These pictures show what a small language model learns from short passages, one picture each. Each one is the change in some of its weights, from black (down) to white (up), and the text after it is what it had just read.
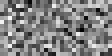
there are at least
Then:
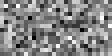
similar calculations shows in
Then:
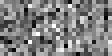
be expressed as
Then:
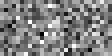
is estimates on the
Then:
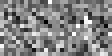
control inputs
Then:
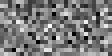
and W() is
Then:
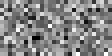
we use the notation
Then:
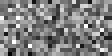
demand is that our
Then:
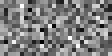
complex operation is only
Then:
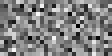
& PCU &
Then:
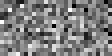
a right Galois
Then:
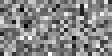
$x$} provided
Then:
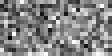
properties for ruin
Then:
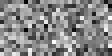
meets $A$.
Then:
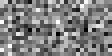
and starting at
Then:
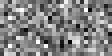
top right plot shows
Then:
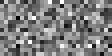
turns out that
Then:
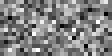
a corollary of
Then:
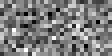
$\gamma$ (which
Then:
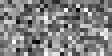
By \textbf{Theorem
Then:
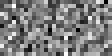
the opposing
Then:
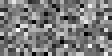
\ast p_s
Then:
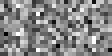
the initial parameter values
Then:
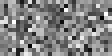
the contrary,
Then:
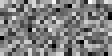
help of this
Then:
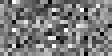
\text{ (finite
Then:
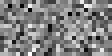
we study a general optimization
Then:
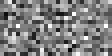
no confusion about
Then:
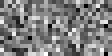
this is also true for
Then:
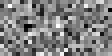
comply with the
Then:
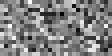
Big Data
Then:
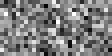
whenever the point
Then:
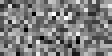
plus 2pt
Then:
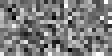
for \(t\ge
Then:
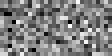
to be the sum of
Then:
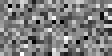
addition, these results were
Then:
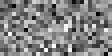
exponent $p'$,
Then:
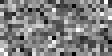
to PI} and
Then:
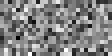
the existence of a
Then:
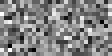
of the IVP
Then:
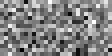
pair of positive integers
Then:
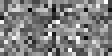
equivalence relations between open
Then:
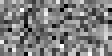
2.$ By assumption,
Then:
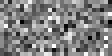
nz} $$ and
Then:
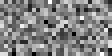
Remarks} In this
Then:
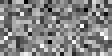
Hence $G \neq
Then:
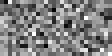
means that the function is
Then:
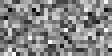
least squares
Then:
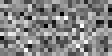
r$, then the
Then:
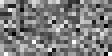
many areas of applied
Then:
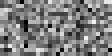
pull-back of
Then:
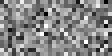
endowed by the
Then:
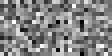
Variable Selection
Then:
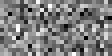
a state space model of
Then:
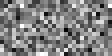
for the values $
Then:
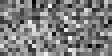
well-known inequality
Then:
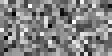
our numerical experiments,
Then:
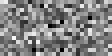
treatment of
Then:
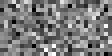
law enforcement
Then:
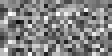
is again a universal
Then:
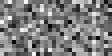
&RIL &
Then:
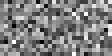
include the operation
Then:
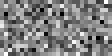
cells if the
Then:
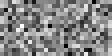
indicating the required
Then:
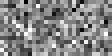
objective and a
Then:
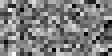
It is of great
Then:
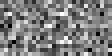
\rangle = \langle
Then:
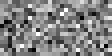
be reduced to the case
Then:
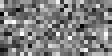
operators, $\bar
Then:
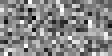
quadratic problem. In
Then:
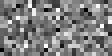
Normal University\\
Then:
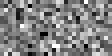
in which $H$
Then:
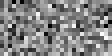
Indeed, the endomorphism
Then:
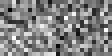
Lipschitz-type spaces for
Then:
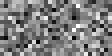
a set $X$
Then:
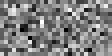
reflection about the
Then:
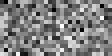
where the sum is over
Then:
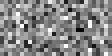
hand side and using the
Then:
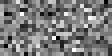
be a dominant
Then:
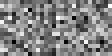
large difference in the number
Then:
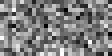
\partial E$ using
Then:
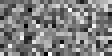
weight systems associated to
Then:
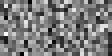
is not hard to
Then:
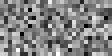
with that graph as its
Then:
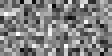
the suspension functor
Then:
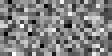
is the probability that
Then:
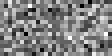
central interaction region result
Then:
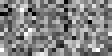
and the uniform lower bound
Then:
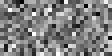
we will deal with
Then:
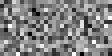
$k$ is finitely
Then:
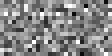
the external product
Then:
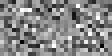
function $f^+$
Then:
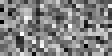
there exists some $d
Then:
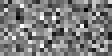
group $G$ is
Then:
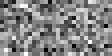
the subspace $\Fq
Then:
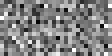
minus sign as
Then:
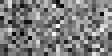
is motivated by
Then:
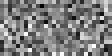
Define a strategy
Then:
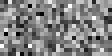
we will assume that
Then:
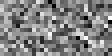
take $\A$ to
